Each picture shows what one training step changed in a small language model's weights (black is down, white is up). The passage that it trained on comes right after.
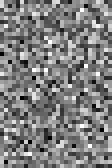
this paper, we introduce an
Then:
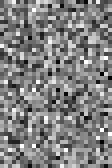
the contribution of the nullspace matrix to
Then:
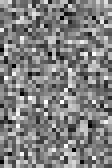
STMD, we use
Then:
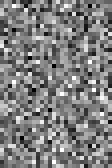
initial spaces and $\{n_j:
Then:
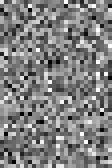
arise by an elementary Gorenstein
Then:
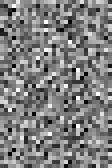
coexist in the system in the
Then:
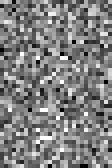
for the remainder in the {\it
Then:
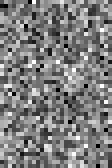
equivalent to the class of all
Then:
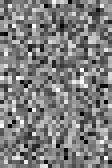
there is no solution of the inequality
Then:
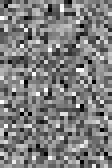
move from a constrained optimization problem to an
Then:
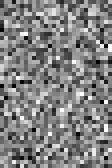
be computed because of the subsequent normalization
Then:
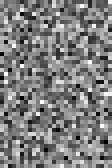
right inequality, we get $ E
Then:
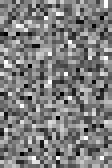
To construct $\sD$, we have the
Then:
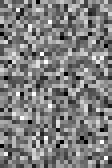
attached to its top and two
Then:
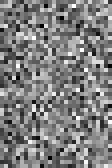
\cdot)|_{ \Omega_\tau
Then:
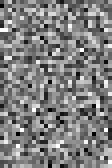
and fast enough for our purposes.
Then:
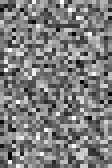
in two dimensions,} Arch.
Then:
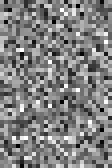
by this result of Veech
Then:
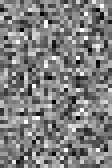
chose edge. \textbf{Definition
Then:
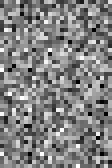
$M$ is determined by those
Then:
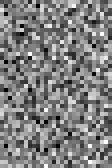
Any epimorphism
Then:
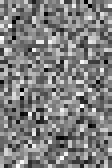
is a principal $G$-bundle over
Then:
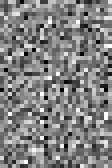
set-valued homomorphism established on ring and
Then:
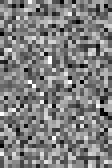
and anti-symmetric for $l$
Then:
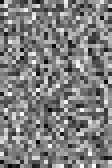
positive. Then, it can be shown
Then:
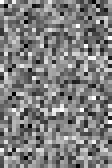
eigenvalue $0$ is also
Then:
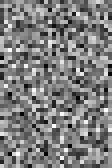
of unity. For a
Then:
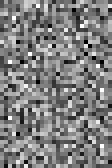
\left| 2 \sin \pi
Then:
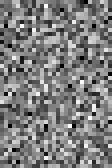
specialize our results to some particular
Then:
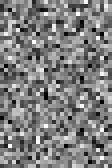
\end{equation} By direct computation
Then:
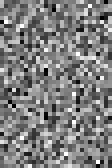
$E$ with finite perimeter
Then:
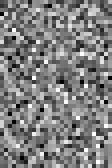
proof is a direct computation of the mean
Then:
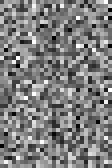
In these cases, at large point number
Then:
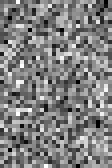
functions on $T^*M$ such
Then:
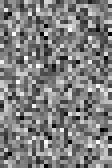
*C* is called *large*
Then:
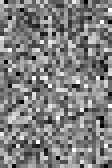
of $\zeta (y)$ plus a
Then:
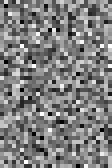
positive integers $e_1,
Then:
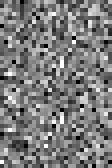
a clopen neighbourhood corresponds to a continuous
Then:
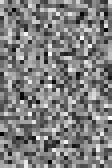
dart one can see that every half
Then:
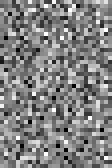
equipped with the cofinite
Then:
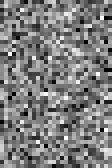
purposes (2.24) will
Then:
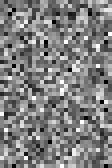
in the sequel we often work with
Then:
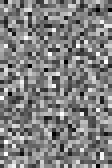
non-degenerated quadratic space over
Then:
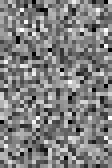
i.e. the commutative case,
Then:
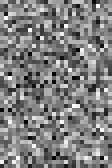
(multi-population genetic
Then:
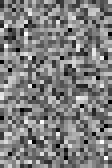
approach and some of the proofs are
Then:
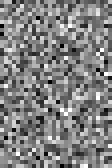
on X and that the added point
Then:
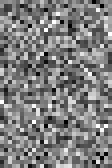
Edited \sc and added
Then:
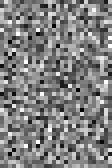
of finding the particle in certain
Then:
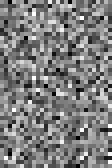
sequence $(y_n)$ in
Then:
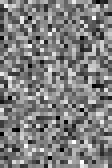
the dozen or so references in
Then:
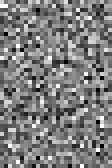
Since $\hat\phi$ is
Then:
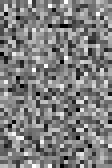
agents in a communication network with
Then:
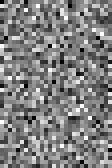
of stationarity. \medskip
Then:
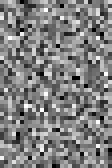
\addplot +[red, no
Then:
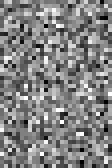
not to be expected to be ruled
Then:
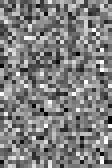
$\mathcal{A}_1$ and
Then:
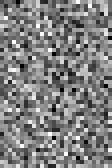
cycle type singularity (type III).
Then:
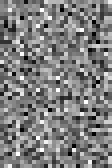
axiom U$_0$, it is
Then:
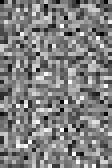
bound. \medskip \noindent {\bf
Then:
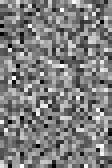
two tailed $\chi^2$
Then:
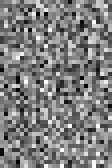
compare our result with other classical
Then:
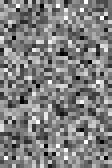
is conjugated to the dilation
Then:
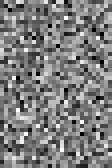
\subsection{Strong consistency}
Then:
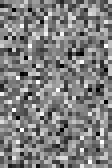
its restriction to $B_0
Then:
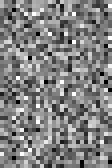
This work was supported in part by research
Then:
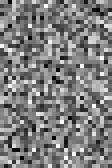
the superstructure approach to nonstandard
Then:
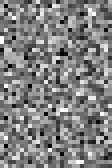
is chosen sufficiently small, then there exists
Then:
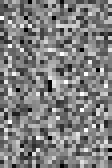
dimension $n=1$, we have
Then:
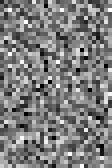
^2$; but $\lambda
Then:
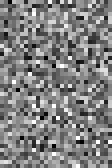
interpolation of $(a_n)$ and
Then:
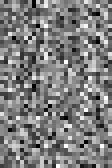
\biggl( \varphi,
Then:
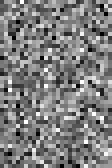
\in B(\bbZ) \cap
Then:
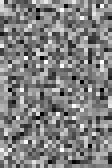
that $\langle \underline n,\underline
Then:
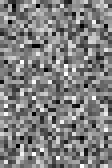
The inverse of Fourier theorem yields
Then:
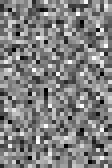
\end{equation} or equivalently
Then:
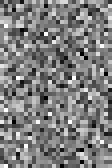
comes from a variant of the
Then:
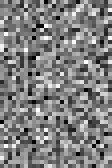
\section{Introduction} The quantization
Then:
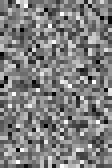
a part of pure mathematics. One way
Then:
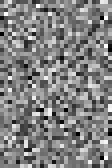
blue vertices and one red.
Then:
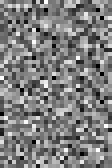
cases. \bed \item
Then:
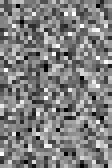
\begin{rem} This result is
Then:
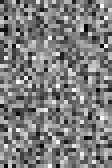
naturally that the maneuvers
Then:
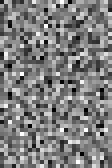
with coefficients depending on $\Phi$, $$
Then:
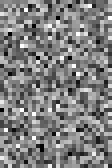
adjusted limiting distributions, the asymptotic
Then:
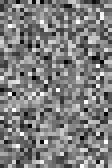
$n \rightarrow \infty$, and
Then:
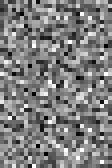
obtain immediately the lower estimate:
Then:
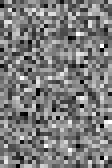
and a fixed base $b$, let
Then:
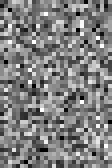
0. \end{equation}
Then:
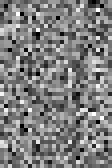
$0\leq n\leq
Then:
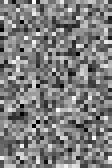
size properties. We use a variant
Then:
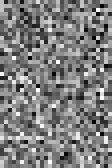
$\gr (M)$, dimension
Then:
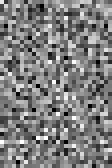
it the case that for each
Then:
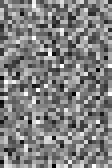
edge path are lines. According to the
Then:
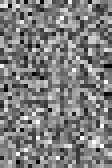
$w\in Z$, we let
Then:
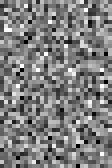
combines it into $x
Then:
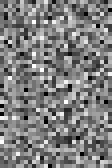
function fields. My suggestion that
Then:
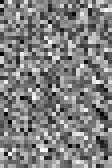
this paper, we answer Question
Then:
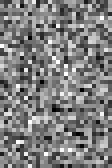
the right hand side reduces to
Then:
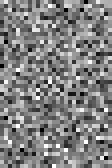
given there is along the same lines,
